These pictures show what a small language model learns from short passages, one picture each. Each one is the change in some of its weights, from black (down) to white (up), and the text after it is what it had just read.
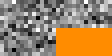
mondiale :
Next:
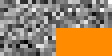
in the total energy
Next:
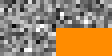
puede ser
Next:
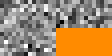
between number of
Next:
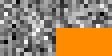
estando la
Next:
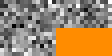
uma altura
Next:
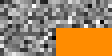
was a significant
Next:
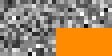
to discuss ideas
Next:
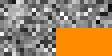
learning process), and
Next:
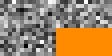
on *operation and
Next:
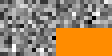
is a tool that
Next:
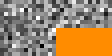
its routine
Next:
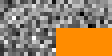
to the change of
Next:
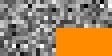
die tot
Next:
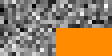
va ofislar
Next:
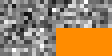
it, so its
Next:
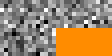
recent decades
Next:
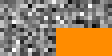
die Entwicklung von
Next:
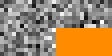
better understanding of the
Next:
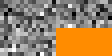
a modulatory
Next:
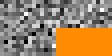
la violencia
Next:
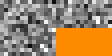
of image data
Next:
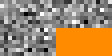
education law
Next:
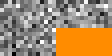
não possuem
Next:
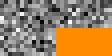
c. Go
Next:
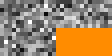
funding for
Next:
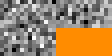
of methodology for
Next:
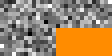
some instances,
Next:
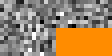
se concentró en
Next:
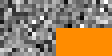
volumes of
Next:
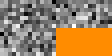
Sand <ul
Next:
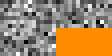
it is observed that
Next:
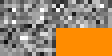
up, if
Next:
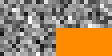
tanto na
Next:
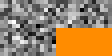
Ranges werden.
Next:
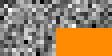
made it more
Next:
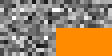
with the experimental data
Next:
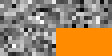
elders -
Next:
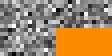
such as gas
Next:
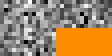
that it could
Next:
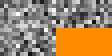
frames cultural
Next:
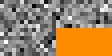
levator and
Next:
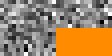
implications of
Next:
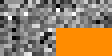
appropriate level
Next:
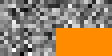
станции №
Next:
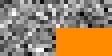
provides the framework,
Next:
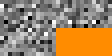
or song as
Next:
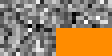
Based on the
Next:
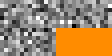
offers a
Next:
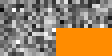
hecho que
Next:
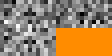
that urbanization
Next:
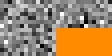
the depth of
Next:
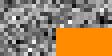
to maximise
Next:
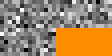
transactions through
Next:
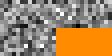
of its spectral
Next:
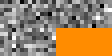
and implementing
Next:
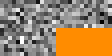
digital registries,
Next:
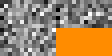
area was available for
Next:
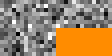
the principle of
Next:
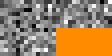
firms in
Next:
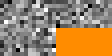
The above acid
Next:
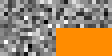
the mask of
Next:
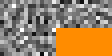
on assessment results.
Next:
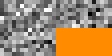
mais devagar
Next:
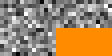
assim para a
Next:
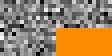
labor conditions with
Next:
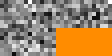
comme le cas
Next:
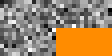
analysis shows that even
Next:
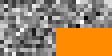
wurden diese
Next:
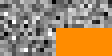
produtiva com
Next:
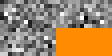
an environment of
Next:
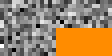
benefits to
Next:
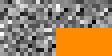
the spin
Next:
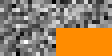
plates for
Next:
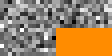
the movement of
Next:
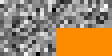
major role in
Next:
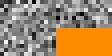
from the global
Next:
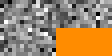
The article
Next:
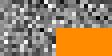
Status der
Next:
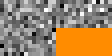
apoyar la
